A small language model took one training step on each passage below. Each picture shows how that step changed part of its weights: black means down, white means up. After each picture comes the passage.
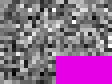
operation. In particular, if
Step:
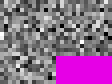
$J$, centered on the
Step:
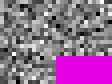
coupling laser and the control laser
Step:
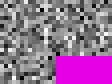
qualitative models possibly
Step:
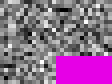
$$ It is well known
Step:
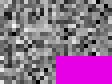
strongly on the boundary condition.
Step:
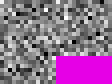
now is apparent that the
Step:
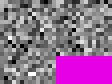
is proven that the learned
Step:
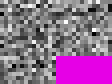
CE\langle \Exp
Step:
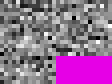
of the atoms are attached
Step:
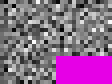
and uniqueness of smooth solutions for
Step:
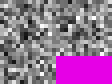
a chance to grow leading
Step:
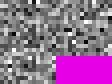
deep-space communications systems
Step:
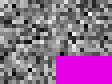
The analysis presented here has the
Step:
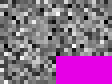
applying lightweight yet robust modeling
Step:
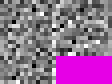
As in the case of the
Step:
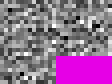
coordinates, not to mention the
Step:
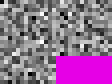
submodular* in the
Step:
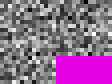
between the first tweet
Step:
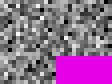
low quark mass region,
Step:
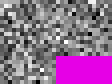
point correlation functions for each state
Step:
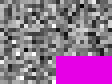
in intensity, other than some
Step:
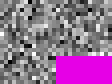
Lagrange \rm ,
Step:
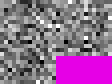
It is important, that this
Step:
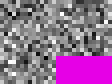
that it is enough to show
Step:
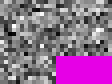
the modulus of convexity
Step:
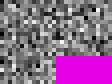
Proposition 3.2}
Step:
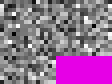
represent the fitting results obtained using
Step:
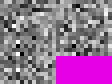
the smallest of the overlapping
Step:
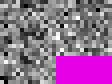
and a QHE with
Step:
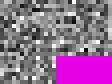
the surface of the test
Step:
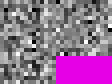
pencil, there are only
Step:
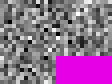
us is that \be
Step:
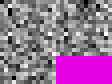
another; we focus on the
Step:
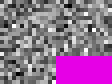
the critical. Now repeated applications
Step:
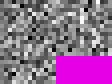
for incident electron energies
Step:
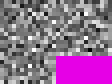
for any simple Lie algebra,
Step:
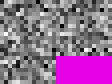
$A$ they defined a
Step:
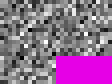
dans le groupe
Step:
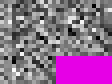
\\ \hline Value
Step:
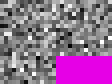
new algebras we unite previously
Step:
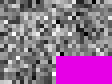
to a facet of
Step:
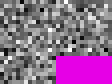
a reduced Stein space. By
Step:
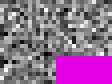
parameters can be taken from Table
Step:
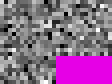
our theorem is a common generalization
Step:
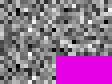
due to the fact that the
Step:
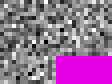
Our main tools for embedding
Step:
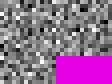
Schweitzer et
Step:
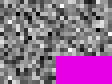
X.$ Then $\as
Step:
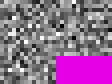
$\un y$ and set
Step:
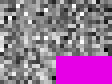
on quality would tend to
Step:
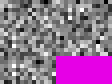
is a symplectic manifold equipped with
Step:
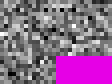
$R$ is the scalar
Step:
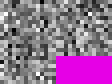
The scattered light was
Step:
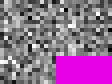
z$) in a perfectly
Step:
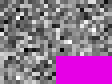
distribution inside the ruler,
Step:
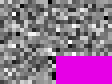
filter. The images are
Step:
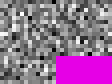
biordered set $E$.
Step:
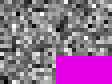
the problems first. Define the
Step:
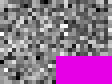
is adjacent to one of
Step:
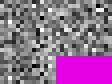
\ .$$ Similarly, now
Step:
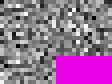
counterpart, as already observed
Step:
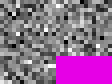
that increasing $L$ from
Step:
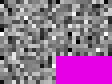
observations, we calibrated the
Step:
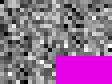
we can use the Remark after
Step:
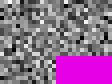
2 ns. If this
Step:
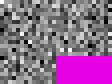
vector bundle on $X$
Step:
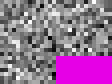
how galaxies populate dark
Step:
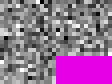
structure, in agreement with earlier
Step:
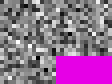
in working memory (see
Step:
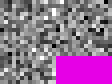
angle dependence} Up to
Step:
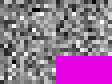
the former there are strong spatial
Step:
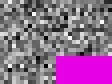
The Gaussian curvature $K$
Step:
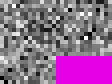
has a unique NE:
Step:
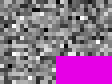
the $6$ parameters
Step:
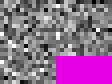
$K$, and the
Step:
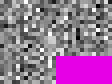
b\right) + c
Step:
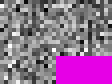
G$ and all $a
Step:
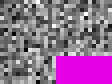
embedded in classical frameworks to
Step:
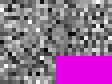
provide averaged information about the
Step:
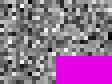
x}-\langle {\bf
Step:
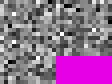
positions were fully relaxed until
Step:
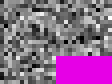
the basic properties of ZF
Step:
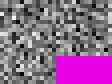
space of $A$. So
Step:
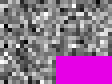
as such a holonomy
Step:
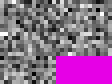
Let $E$ be the
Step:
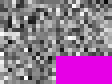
together with a special vertex
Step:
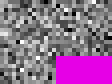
is an effective divisor supported on
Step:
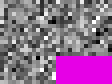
technology sector tends to
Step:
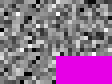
Feir, J.
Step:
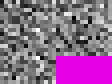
of this model are in
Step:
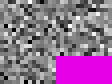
the ultra-violet
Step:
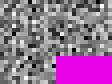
Lagrange multiplier and the
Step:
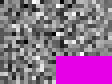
inspection in different
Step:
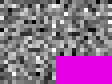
and, therefore there exist finite
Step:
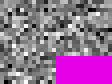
the parameters $c$ and
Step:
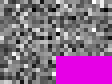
on the functional specification of
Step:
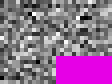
techniques of Ram and
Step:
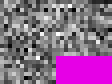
$R$ has sufficient number
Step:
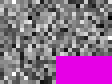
pairs of MERL materials
